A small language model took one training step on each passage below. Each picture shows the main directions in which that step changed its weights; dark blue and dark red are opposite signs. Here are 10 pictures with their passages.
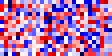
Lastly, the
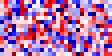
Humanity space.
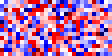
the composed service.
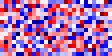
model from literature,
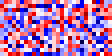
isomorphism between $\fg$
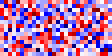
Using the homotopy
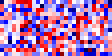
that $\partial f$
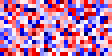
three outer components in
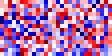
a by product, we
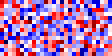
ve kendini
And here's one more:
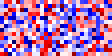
a complete structural description
